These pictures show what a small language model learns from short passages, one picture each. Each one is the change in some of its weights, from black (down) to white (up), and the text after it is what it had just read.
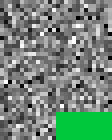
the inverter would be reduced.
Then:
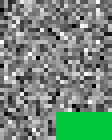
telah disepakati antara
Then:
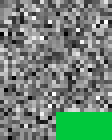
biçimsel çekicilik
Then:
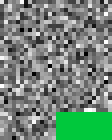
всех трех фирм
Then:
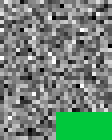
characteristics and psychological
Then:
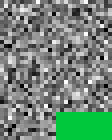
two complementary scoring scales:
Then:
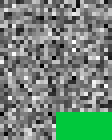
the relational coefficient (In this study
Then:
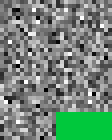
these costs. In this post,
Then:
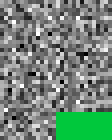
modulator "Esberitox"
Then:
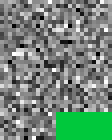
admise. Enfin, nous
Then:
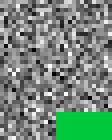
predict the genre or subgenre
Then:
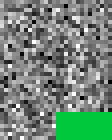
13 Financing To
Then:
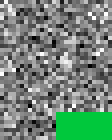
variable ($k/p \times
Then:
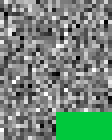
Model for strategic implementation in
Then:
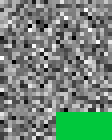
participant consent was required.
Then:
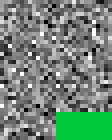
v. 23 cm. annual.
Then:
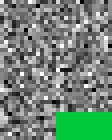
of nutritional status.
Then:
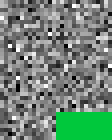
accessible in every part of the country
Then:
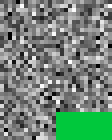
possess environmental and health risks. The
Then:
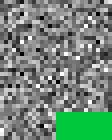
É nesse momento que a
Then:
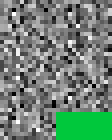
küçük ölçekli
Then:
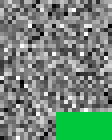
flexion in the center of
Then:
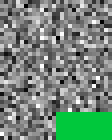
de door de SER opgestelde
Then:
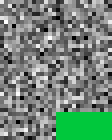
to the central nervous system in
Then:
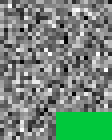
showing a good GCA effect for
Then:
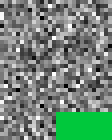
relation between tensile elastic
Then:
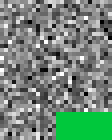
ha puesto en crisis la
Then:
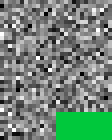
today [18]. A neural network's
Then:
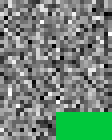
is the last free astronomy
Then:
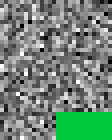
bilan yozilganligini his
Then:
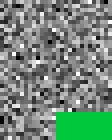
оценку потерям
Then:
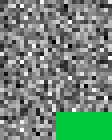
Harnessing Technology for Research
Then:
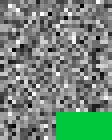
four different sentiments: polarity,
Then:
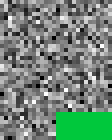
uzoq muddatda
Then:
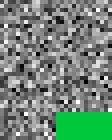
and connectors of about 10 kg.
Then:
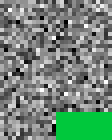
suggested that variation in
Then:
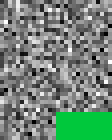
En 2000, on estimait les
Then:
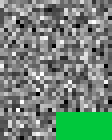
P. et al. Usage of
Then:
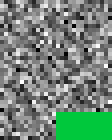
mmol), CH_3HgI
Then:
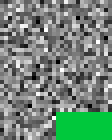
aynı zamanda enerji
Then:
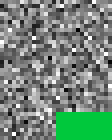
characters, since different people use
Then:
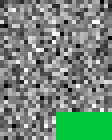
potencial pedagógico,
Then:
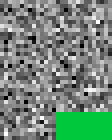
билан банд бўлганда
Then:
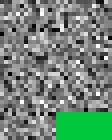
of individual oocytes. The first
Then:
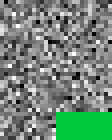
eritmasida, so‘ngra
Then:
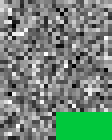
субъективного стресса
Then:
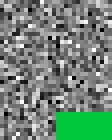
in dry season ranged from
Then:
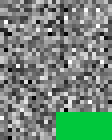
with subroutines or DLLs.
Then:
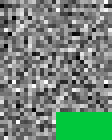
engineering students (24), not
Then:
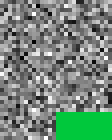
sua vez, (b) os
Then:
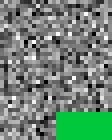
in a number of scientific sources as a
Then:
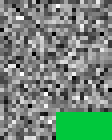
conduct and management exercised
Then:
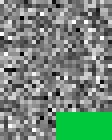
challenges. In recent years,
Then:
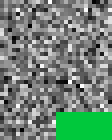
and gestures and by watching and
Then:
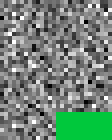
9% Maitim I 9%
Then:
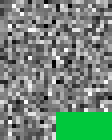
детей, получивших
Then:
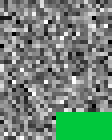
tertiary institution staff.
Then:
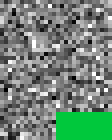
es porque lo que le interesaba,
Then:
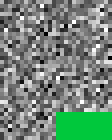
soggetto partecipe e
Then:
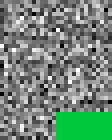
appeared in Khorezm and
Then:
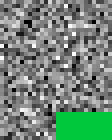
2. Summary of principal new
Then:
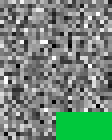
Mishra⁵, Nishant
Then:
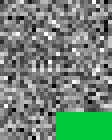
eramizning I ming yilligining
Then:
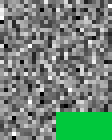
of literature has been investigating the potential
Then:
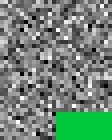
4. О Государственной
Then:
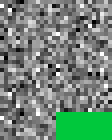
is manifested by an increase in the
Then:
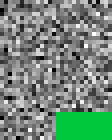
significantly alter this association. A
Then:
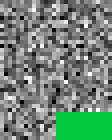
viloyatlarida turkman
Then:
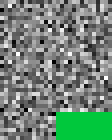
portanto, expor os dados e
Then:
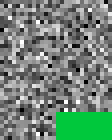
integration of the VIF and LIF
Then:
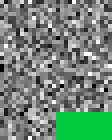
separatis memiliki hak
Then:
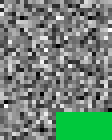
the specific pharmacological properties
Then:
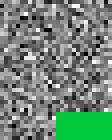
Analysis 3.5.1
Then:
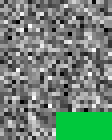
yo'llanma beriladi.
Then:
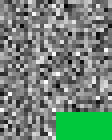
etish va shu bilan birga
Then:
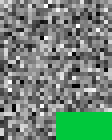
разложение градиентов
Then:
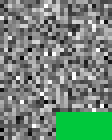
genetic algorithm to
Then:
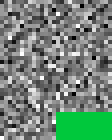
ta'minlash, tashqi
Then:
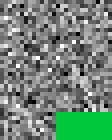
sky Soja- och
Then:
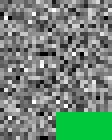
pressione semi permanente
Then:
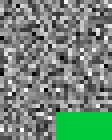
onset low back pain following
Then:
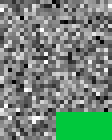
в ответ на конкретные
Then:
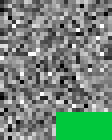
partir de su alto grado de
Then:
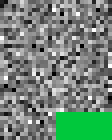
holatlarning tadqiq
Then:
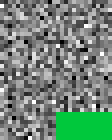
bilimdoni" sharti; -
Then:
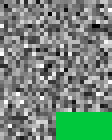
sa amin. Pero dapat
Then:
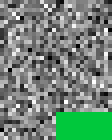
a software framework that
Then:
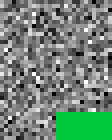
los artistas europeos de
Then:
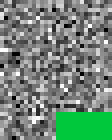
в годину тяжелых и
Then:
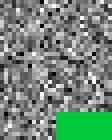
Splendor*, donde Juan
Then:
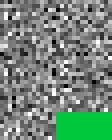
institusional, maka langkah
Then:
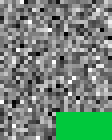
Overall Mean 4.05
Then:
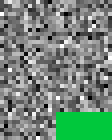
these gaps. Also the work on
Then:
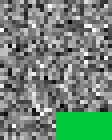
kerak. Test varianti
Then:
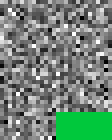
Interaktion und Betreuung zu
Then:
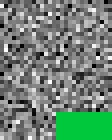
telegram sahifamizga
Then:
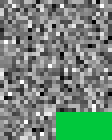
mm above the centerline,
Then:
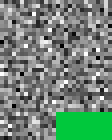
cosméticos, drogas
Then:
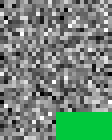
post-Fordist, ecologically
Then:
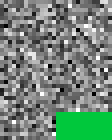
prepared for this clinical study. A
